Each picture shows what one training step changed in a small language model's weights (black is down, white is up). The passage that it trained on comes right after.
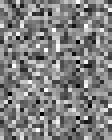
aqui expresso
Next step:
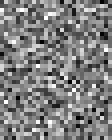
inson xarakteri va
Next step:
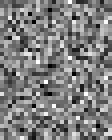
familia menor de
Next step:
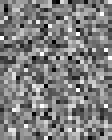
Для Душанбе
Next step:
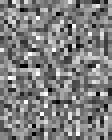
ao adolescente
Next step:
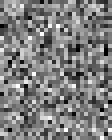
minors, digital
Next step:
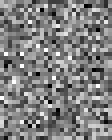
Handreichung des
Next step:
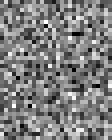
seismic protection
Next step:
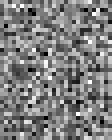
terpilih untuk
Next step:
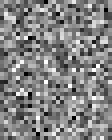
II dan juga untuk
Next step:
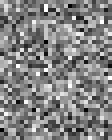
Bugungi kunda
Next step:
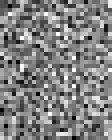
очередь, с
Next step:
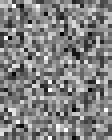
de agua se
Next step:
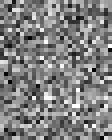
orqali ishlaydi.
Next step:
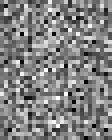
etilmagan va bu
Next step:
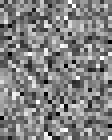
acesso equitativo à
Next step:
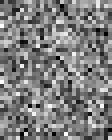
adlı eserinde
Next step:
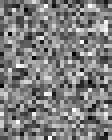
lain, yaitu
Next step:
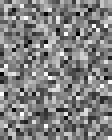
Texnika oliy
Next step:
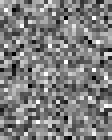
inson obrazini
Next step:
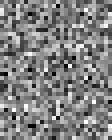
que cuentan con
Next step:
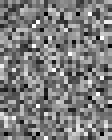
berilishi o‘zbek
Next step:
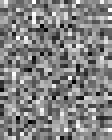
1. Нафасов
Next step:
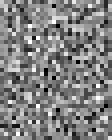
do dinheiro e dos
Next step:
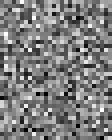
asosida bilim,
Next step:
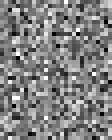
ser identificada por meio do
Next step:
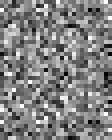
Pada Pasien
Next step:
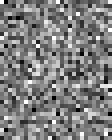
colocar cinco
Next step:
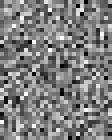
bir kısmını
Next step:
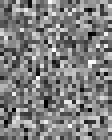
o‘qilgan matn
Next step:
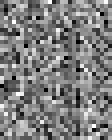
покоління -
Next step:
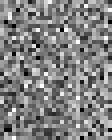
joriy etish.
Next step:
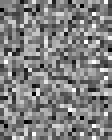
to justify the
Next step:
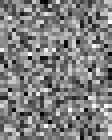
humana no causaba
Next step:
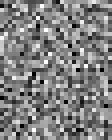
can appear when
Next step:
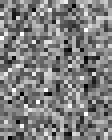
аналізувати теми
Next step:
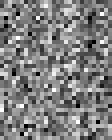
залежності від
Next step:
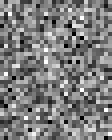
embargo muy
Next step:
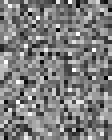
ildizdan minglab
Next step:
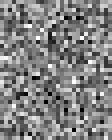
a pandemia de
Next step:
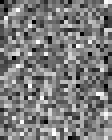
тиллар институти
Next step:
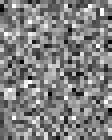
negros a suposta
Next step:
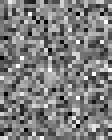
способів збору
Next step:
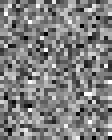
Registo dos principais
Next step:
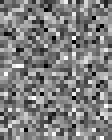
Фоле ба чашму
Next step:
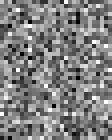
espacial, integrando
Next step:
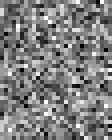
di wilayah
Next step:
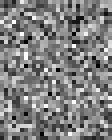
которых размер
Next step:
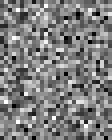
settimana. Per la
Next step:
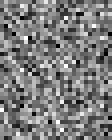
i plotë,
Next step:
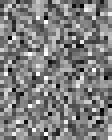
direito é visto como
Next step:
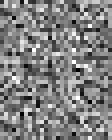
met het onderwerp
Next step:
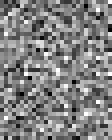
когда у организации
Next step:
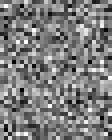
ble gjort
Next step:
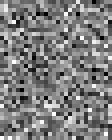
new challenges
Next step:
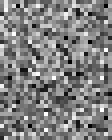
um bom professor não
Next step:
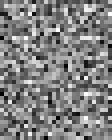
que ceux que
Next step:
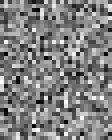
effect of implementation
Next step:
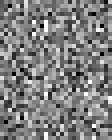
processus participatifs
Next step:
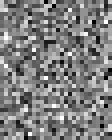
foizsiz qarz
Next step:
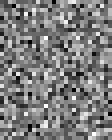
this study, whether
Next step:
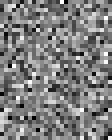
aprimoramento do processo
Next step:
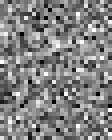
o acometimento
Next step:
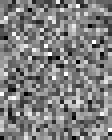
ўз давлати
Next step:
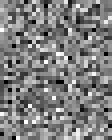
- Nisa,
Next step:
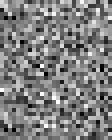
of a different
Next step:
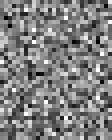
and stabilization
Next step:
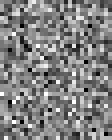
da bandeira e a
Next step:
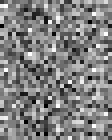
doet rusten de
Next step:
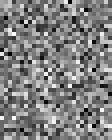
madaniy merosi"
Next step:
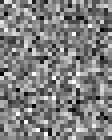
2023. *University
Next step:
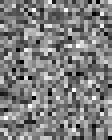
et culturel. Il
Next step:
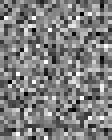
2019. Disponible en
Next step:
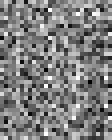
der beruflichen
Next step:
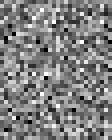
contribuições. Disponível
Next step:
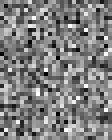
Educación Superior es
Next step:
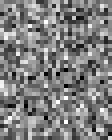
não é o mesmo que
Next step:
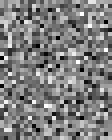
eine neue Stufe
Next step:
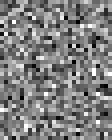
эмоционального и
